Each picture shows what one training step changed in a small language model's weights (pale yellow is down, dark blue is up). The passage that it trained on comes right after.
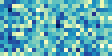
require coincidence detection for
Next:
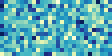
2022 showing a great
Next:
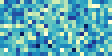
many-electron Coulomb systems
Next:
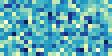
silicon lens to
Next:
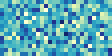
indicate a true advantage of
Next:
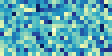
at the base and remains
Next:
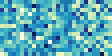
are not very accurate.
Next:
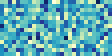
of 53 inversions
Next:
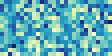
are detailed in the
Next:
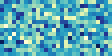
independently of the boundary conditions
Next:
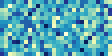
in using office software
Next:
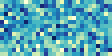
used to (3)
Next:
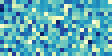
therefore the difference in correlation
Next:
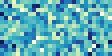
less prestigious
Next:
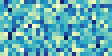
It may seem that the
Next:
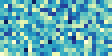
canonical ensemble to extract some
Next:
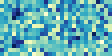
of ambiguities in
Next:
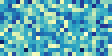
gravity in their outer parts
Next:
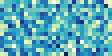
and the related analysis
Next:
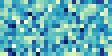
5} lead to the
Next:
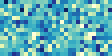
Methodology: The current
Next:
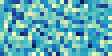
behaviour in the propagation velocity
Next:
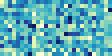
FWM theory developed
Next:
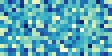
in the invariant weight
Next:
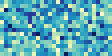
rapidly, leading, for
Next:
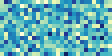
theories that are reduced over
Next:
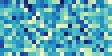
which makes it a
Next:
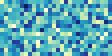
models prefer flexible
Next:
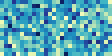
relevant, for instance,
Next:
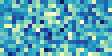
gluon must be placed inside
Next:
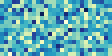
different medical devices with
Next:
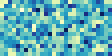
\section{Results and
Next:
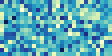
(this happens for
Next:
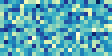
is close to that of
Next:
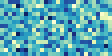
correspond to 2 modes,
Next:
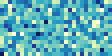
a converging effect
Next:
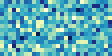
a function of subsystem
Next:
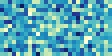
we consider the invariant mass
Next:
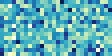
| | NEOS
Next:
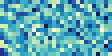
into non-perturbative
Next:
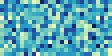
of modes. By
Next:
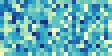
Raman scattering and spontaneous emission
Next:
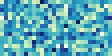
of the central problems of
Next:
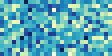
conversion efficiency so far was
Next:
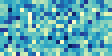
alleviate this
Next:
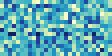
air asset that provides
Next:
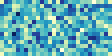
found that power and
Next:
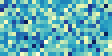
$\tau$ with range
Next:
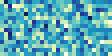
have local dropped magnetic
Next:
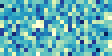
$x$ and
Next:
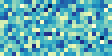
parameter that may vary from
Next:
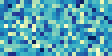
uses a time-independent
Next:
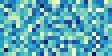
the corresponding power allocation
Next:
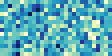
a cladding
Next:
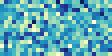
simplified version of the
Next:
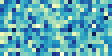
interaction. While the addition
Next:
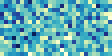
its $p$-form
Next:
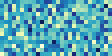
with the aggregated
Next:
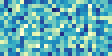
For the results presented
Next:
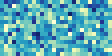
shaded bands and the
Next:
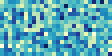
previous studies of KBM
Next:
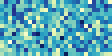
such a decay, and
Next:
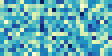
Asaka, Y.
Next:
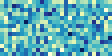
\Box \phi
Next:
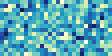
\\ \hline\hline
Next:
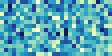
of motion remain invariant.
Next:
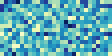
but the one that was
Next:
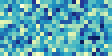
they had developed. For
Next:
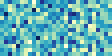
areas of interest from the
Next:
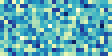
{\it not} an
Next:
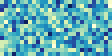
$\kappa$ and
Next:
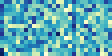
moir\'e structures
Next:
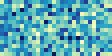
physical mechanism can be described
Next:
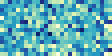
in the future by further
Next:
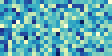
access to softmax
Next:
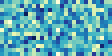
the quiescent fraction
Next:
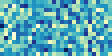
each galaxy, the velocity
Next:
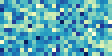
Lie superalgebra satisfying
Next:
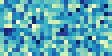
absolute value can be represented
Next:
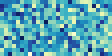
behaviors, we included
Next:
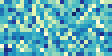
present a detailed study of
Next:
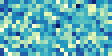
comparable C IV
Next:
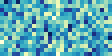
close limit. We also
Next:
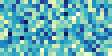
and do not yield a
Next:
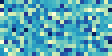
L/a$ sites
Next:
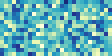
between dynamical system theory and
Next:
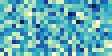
$d-$ orbit on
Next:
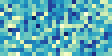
few neurons per
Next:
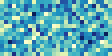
or exceeds the maximum
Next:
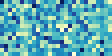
which in turn fixes
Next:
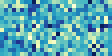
fluctuations. Analytical
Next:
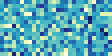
density after which the spectral
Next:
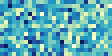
role in crustal
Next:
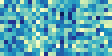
the corrections of order
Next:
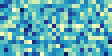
configuration described in this
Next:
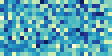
of the target qubit's
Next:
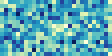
convolution layer, which
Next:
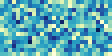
is managed by
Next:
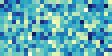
driven by electric and spin
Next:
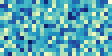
Reports, a recent
